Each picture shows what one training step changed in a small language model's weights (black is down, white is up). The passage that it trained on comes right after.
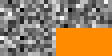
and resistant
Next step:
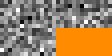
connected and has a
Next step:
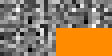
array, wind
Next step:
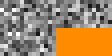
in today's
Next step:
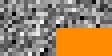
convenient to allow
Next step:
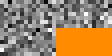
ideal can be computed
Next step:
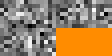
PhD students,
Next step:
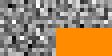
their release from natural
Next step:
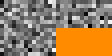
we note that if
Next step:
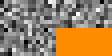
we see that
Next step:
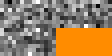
moved across an
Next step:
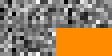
nonnegative integer or
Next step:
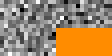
system of independent random
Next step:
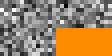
in each zone and
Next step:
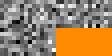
immediate observations that one
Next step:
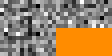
organization. San
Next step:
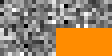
one with basis
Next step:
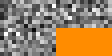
human and what
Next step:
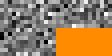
column vector containing the
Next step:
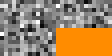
\medskip \noindent
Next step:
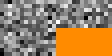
scientific results have been
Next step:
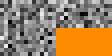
indexing of
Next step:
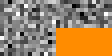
polynomial of degree
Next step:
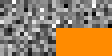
avoid disease from
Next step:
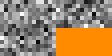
Here and in the
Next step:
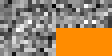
Adding a small
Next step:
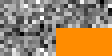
been realised.
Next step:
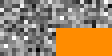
for the Euler
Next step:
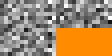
establishes the importance
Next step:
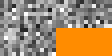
the general process involves
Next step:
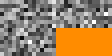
is a genetic
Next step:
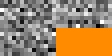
and Identity
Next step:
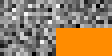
the late
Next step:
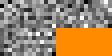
test the differences in
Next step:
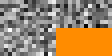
is 1. This
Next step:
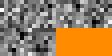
of equations in which
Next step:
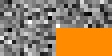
size shrinks
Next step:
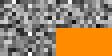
prove the existence of
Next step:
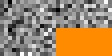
isolated the
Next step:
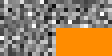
of intersected
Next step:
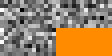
and quotients.
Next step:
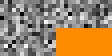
2. Regular
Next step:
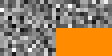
of generality)
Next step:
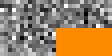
(it's used
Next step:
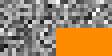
knowledge gaps identified
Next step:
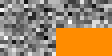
ratio. No change
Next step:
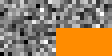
fourth pair of canonical
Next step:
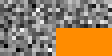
legal, financial,
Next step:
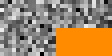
optical networks.
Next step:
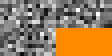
- définir les
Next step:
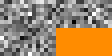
benefits discussed in the
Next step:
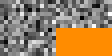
distribution Xd
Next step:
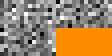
the one where
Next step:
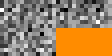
of the rat
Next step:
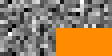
active comparators,
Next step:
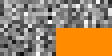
this study, the
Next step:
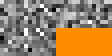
Newton iterations,
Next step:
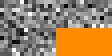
to zero.
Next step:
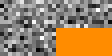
secondary outcomes including
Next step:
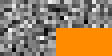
uniqueness, however,
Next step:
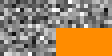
using this direct and
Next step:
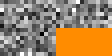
planes above and
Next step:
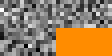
in which there are
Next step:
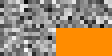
also proves the following
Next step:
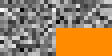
and chemicals of
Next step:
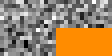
The additional third degree
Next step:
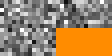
shows statistical significant difference
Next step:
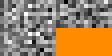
the two theoretical results
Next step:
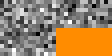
those base points.
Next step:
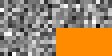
of this study provide
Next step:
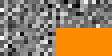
of generators of
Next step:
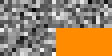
$G$ is
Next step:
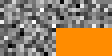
introduced simplifications,
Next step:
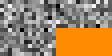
study revealed that the
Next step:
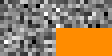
two weeks
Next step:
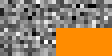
species; molecular
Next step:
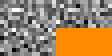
prescription, although
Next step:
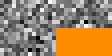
roadmap for
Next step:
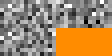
use such hypotheses
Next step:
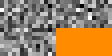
of $A$
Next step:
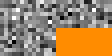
over the years,
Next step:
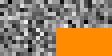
regression models,
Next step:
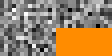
the complementary lines
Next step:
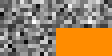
economic prospects of
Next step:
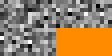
configured to
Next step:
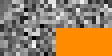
then $G$
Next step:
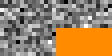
and any initial vector
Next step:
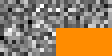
of this, you
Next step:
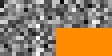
like tension,
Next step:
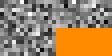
to a sitting
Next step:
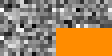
H4 and
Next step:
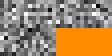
the one used in
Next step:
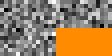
we get $\kappa
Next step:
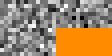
regularity gives rise to
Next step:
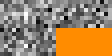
We obtain both of
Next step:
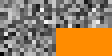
background, including a
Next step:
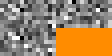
analysis and minimization
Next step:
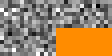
in adults.
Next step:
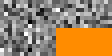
by industrials
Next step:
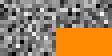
neutral element
